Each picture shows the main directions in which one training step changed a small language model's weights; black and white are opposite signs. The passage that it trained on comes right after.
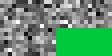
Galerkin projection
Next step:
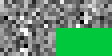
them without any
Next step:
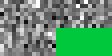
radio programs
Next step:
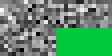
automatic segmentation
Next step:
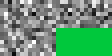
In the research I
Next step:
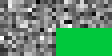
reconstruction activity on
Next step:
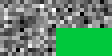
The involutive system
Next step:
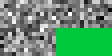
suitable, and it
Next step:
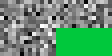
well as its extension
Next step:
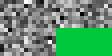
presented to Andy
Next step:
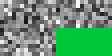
bandwidth, using
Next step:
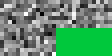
and each of these
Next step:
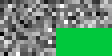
the projection operators from
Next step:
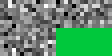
to $n >
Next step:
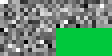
in the random extension
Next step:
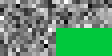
two lemmas.
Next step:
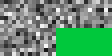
otherwise. Then it
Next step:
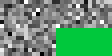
this marker as
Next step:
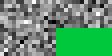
\proof Let
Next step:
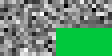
rising levels of
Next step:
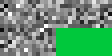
days, and the
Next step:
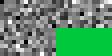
$N$ is
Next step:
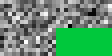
the vitamin C value
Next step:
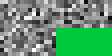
of the pathology
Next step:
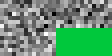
have removed the
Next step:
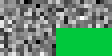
are selected as the
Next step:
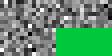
assessment or safety planning
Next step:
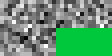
\Phi + C
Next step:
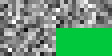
and extractant
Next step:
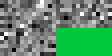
microscopic and
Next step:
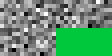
that we know in
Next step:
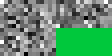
in bus loads
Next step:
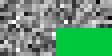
and by defending
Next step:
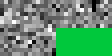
work conducts a
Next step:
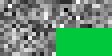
reacts with
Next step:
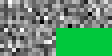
We use the distributed
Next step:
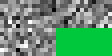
is dispersed in
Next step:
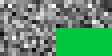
set of values
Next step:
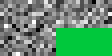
seeds were
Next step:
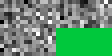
but there are still
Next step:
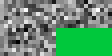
voltage differences across all
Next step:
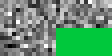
modulation indices.
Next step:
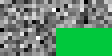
microbiota of
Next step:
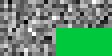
development of teaching the
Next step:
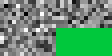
and the positive function
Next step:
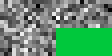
study demonstrates the
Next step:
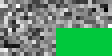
dimension $n$
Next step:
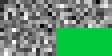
the discussion above,
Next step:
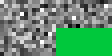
$ \Sigma $
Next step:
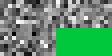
solutions.* JEL
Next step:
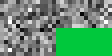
is bounded in
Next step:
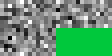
interpretations; for
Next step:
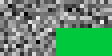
cover loss, globally
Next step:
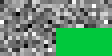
corresponding graded space
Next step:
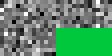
and 1:
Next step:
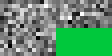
by performing
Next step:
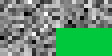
well know that near
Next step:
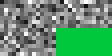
level among working
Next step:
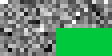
in the proof of
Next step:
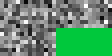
students’ CPS
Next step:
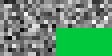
the form on the
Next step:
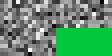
to an open embedding
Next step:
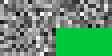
denotes Dehn
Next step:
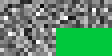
required for this review
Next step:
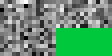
be provided to appropriate
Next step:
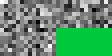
in the application of
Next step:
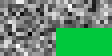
$m \ge
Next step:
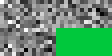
in damage to the
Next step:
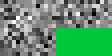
by insulin resistance
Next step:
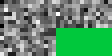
for step initial
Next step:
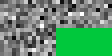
fixed effect regression of
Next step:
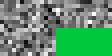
accessibility of necessary
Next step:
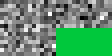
time would account for
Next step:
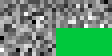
were tested using
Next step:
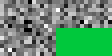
are an integral part
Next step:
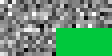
replicated to
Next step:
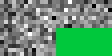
projected stochastic functional
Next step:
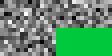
$X$ are
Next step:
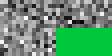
& \simeq &
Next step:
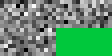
applications, the
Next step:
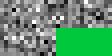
sequence of eigenvalues
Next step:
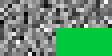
an essentially compact support
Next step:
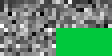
reporting, including
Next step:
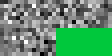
the solutions of
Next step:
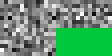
range of consumer
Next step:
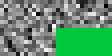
In this paper a
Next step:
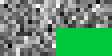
in tackling
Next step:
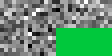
should verify these basic
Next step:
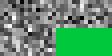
happen if
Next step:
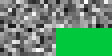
has been agreed
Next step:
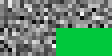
we use the following
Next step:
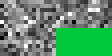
completely correlated
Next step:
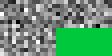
superposition of normal
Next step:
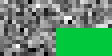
Embedding theorems
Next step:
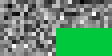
all the required data
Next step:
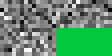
integrating battery storage
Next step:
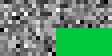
the part of the
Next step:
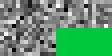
minimum and maximum
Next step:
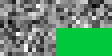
has become a major
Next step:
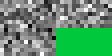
arbitrary fixed triple
